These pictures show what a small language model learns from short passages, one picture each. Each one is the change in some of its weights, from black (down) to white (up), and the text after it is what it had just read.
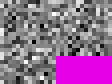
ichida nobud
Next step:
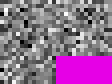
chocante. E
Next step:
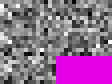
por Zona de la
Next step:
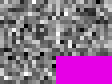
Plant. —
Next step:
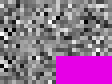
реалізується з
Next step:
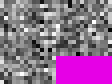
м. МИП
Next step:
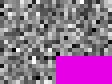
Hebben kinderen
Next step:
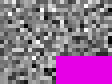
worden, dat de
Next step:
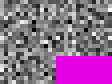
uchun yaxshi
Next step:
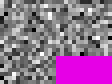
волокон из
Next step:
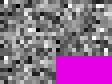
пресда синовдан
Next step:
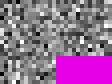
va murakkab
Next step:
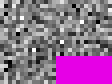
– создать все
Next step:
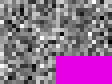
de Cáncer de
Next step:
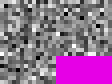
a realidade “do
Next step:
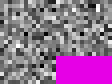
turli shakl,
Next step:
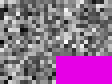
sensação de peso e
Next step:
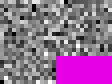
- wordt meer
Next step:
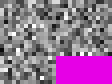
über eine restriktive
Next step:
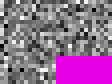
при обучении.
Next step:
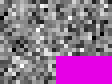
между газами
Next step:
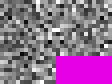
Ropa, G.,
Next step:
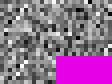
tiene como propuesta
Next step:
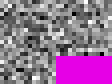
excluir la
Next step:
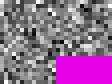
I. Erofeeva
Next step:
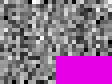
Rio de Contas
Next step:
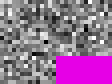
disciplinas da
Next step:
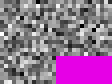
que se encontrase
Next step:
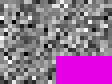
de son zamanlarda
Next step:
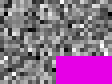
были избраны
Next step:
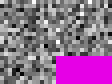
of intrusion
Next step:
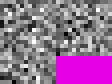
faoliyatini shakllantirishga
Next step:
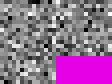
tashkil topadi.¹⁸
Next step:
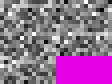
descripción de los
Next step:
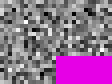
vitro* culture
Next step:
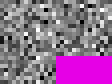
για τη
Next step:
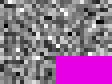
°C ga
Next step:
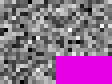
d'adoption des
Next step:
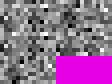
данной конструкции
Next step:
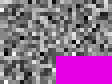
tesis en el
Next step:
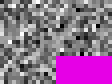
era el de cómo
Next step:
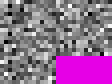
%, для линии
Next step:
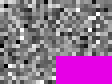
a falta de relação professor
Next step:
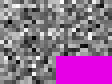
Editores de Revistas
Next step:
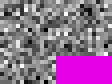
4. Daniel
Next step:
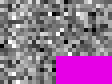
великою до
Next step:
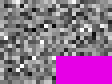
típicamente de
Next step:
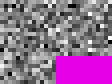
of the department
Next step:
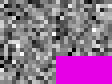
// Утилизация
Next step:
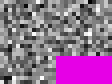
adaptaciones a la
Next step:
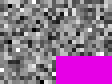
and levies in the
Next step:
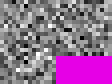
(28 orang atau
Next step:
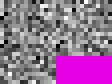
В текстах
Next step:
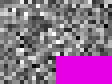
un gen coregrafic
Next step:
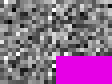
tuvieron una
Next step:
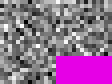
of periods.
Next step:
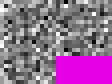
de resolución de
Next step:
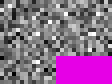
porque se basa en
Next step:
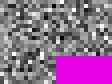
mass media, which
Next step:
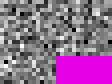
- Guía de
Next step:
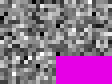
и обновлению
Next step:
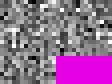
qizi The role of
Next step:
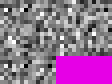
situações excepcionais pode
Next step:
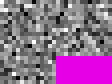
вузов и
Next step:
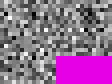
2). Im Verlauf
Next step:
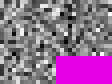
vida privada seria,
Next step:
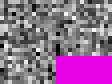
y Prothero
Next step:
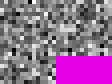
Skin Diseases
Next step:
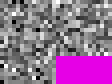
funksiyadan tanlab
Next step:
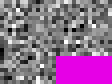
die praktische
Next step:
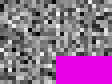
setiap karakter
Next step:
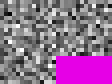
are presented in the
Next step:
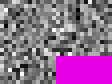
- la cerámica
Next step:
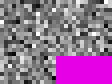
tecnologia tem se
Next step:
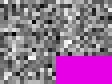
melhoria e necessidade
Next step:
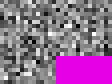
en edad escolar.
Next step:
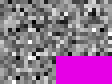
yang bekerja dalam
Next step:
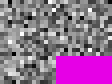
maior crescimento sobre
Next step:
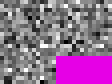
En este caso, el
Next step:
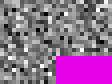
Chemistry*. —
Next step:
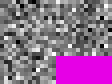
maximizam o
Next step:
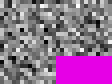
наш час,
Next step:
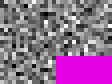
geval? Met
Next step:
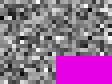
infeccioso que
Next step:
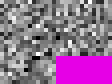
men valgte å
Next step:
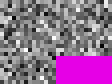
acordo com o
